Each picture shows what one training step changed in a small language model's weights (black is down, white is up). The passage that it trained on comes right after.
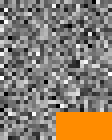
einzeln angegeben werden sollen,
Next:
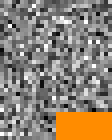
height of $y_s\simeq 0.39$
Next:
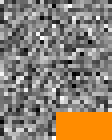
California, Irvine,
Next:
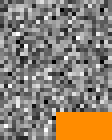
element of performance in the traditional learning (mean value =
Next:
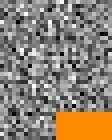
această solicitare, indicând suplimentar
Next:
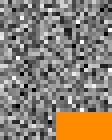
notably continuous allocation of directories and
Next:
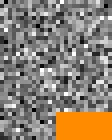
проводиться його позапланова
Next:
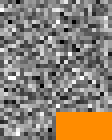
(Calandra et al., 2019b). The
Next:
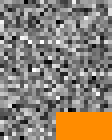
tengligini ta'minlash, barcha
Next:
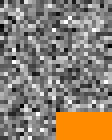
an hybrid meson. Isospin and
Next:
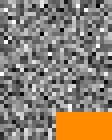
dos volumes). Mas ele fala,
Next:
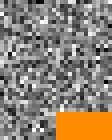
symmetric maximum overlaps in nearly all
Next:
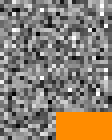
баланса между свободой и
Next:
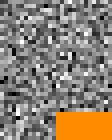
properties and couplings depend on the value of the
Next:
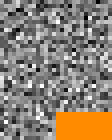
measurements, it is in these data some unknown systematics
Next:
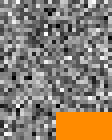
emerging models, and critical perspectives on electric
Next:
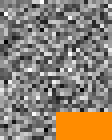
is known~\cite{Gour} to be sufficient for
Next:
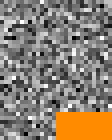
ornı ayrıqsha. Bul
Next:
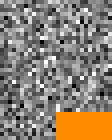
on [16,17]. Let us define
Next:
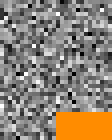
yuritish, inson kapitalini
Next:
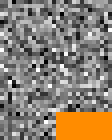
sport muassasasidagi psixologik
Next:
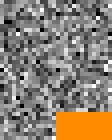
olmaktadır (Cihangiroğlu ve
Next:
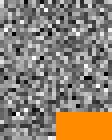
² FCST Pty. Ltd.,
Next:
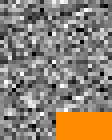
as orientações sugeridas pela análise de
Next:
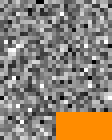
{Society for Industrial and Applied
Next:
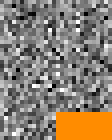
be expressed as combination of a gyro-center motion
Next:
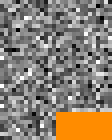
with innovative pedagogies have the potential to optimize learning
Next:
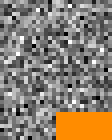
in the $3-2$ component of the matrix
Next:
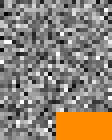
were more efficient and more effective in these sources questions are
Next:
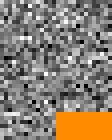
capacitación profesional (además de la
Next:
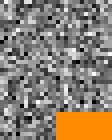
tasdiqlaydi. Mazkur
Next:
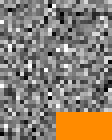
$\%$ of the extrapolated normal state
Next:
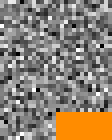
юзага келадиган характерда
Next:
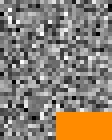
selected for further studies as the most optimum formulation.
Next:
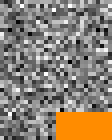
along the slant path. Therefore, it is important to
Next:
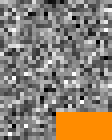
может многократно
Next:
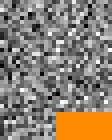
[EGE] is a rare disease characterized by
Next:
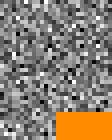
\end{figure*} \section{Case Study
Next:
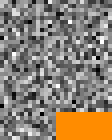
propio detenido o de tercera persona
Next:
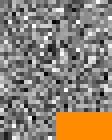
of phosphorus fertilizers on the
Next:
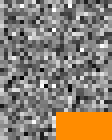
harassment. There are also cases of
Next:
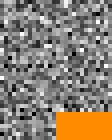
B. The kinetic scheme used here is the
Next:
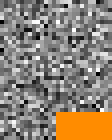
requires further research. REFERENCES
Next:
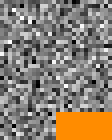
man-made things. The main attraction of
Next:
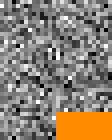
Hamiltonians $\HH_0,
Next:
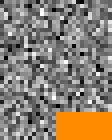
either very expensive or power fluctuates over a day
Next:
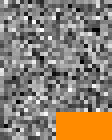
mediile economice și politice la nivel
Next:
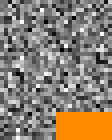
real life experience in inquiry-based earth
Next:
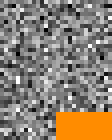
detention undermine human dignity and constitute
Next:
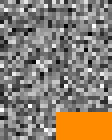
the year, their number was less than 40 million,
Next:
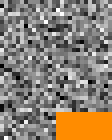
des 5 dernières années ?
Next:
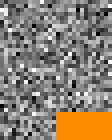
wealth, power, creators, and builders of
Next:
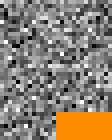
a significant process to reduce water turbidity in
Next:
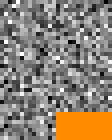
throughput are connected. In fact, in order to achieve
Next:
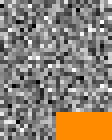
fact that no such disruptions were observed in our
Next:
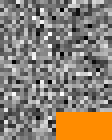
1990). Nevertheless, *Osilinus*
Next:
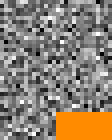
in these tests were normalized and stored in Look
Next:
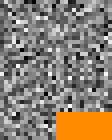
of a QGP droplet. The initial conditions
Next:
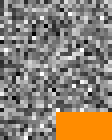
em sebos e livrarias
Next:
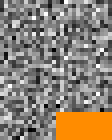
die in circumstances where organ donation is
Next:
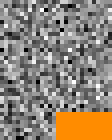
«Финансовые средства,
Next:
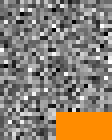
of all products are equal to 1 under the BP
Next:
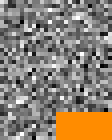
en el proceso de aprendizaje virtual de los
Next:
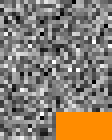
and relationships with students. Humanistic education considers the
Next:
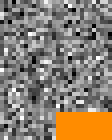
lowering power usage in data centers. Furthermore,
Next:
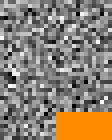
diamagnetic susceptibility is indicative of
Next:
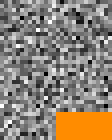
as similar to the factors in EoS of simple
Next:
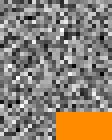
modeled to have different utility for different
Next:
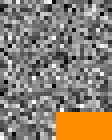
their diametral spheres tend to be inside the
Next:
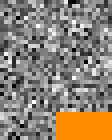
sharoitida o'qituvchining
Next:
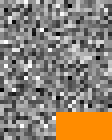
hidden clocks} }% \author{Han
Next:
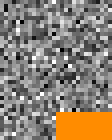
incorrectly) strictly for the case where
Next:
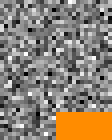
to the respective study areas, a participatory diagnosis
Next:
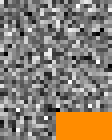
on very small scales. The only difference we expect in the
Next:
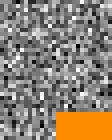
field at the BH, $\bm{g}$. We
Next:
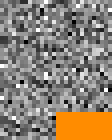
along $\Gamma$-X path. However, if
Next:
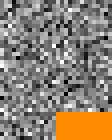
promotion and its impact on brazil's trade
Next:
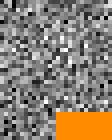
is a well-known challenge across natural language processing
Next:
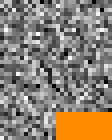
к лишению свободы и проблемы
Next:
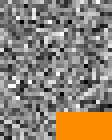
hospital clinical workup after FNAC diagnosis of
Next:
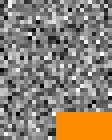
must thus remain unchanged during blinding. The
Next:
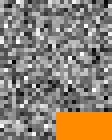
features in the ICM of the merger
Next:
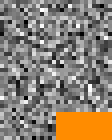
können neue Beiträge von
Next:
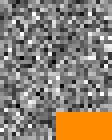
repulsive interactions. We now argue that the
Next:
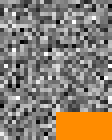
the actual computation of the cryptographic primitives.
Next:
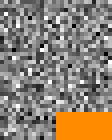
encryption systems is presented in Figure 5.
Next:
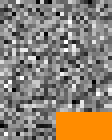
- **Messaging and Parts:** Communications
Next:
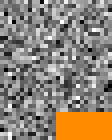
{R.}~\bibnamefont {Arpaia}}, \bibinfo
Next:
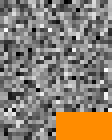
esa talabada o‘zi tanlangan va
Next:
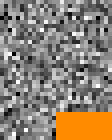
visual acuity;MVI: Mild visual
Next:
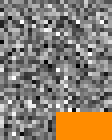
цього матеріалу низку
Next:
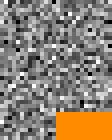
The cube was then unfolded in
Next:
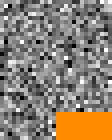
it has to be done live, with no control
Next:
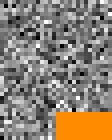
before the transition to the regime of many-body dynamics.
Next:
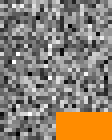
usullari. Viloyat bolalar
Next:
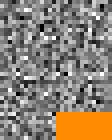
insisting that *this* energy, extracted
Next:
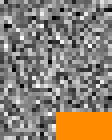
not affect the adsorbed amount before
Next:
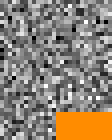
to numerous breakthroughs and technical
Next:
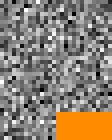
parameter $H$, the EoS parameter $w$,
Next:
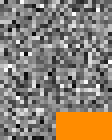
$\textbf{y}_j$ of two data points.
